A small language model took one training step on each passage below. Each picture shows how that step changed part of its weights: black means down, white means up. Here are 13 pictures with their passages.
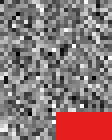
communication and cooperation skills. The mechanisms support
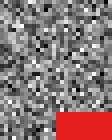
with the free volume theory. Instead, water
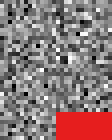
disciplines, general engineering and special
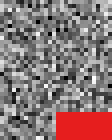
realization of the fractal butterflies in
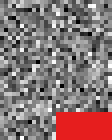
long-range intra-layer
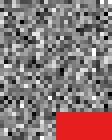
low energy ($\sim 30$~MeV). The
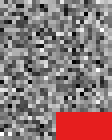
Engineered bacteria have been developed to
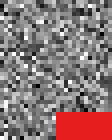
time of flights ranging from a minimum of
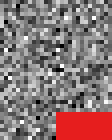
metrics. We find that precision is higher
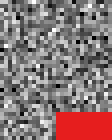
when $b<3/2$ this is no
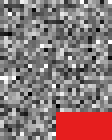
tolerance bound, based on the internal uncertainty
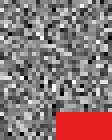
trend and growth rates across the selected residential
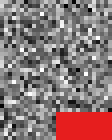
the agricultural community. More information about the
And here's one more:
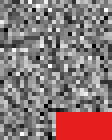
Curie temperature $T_c$ and critical
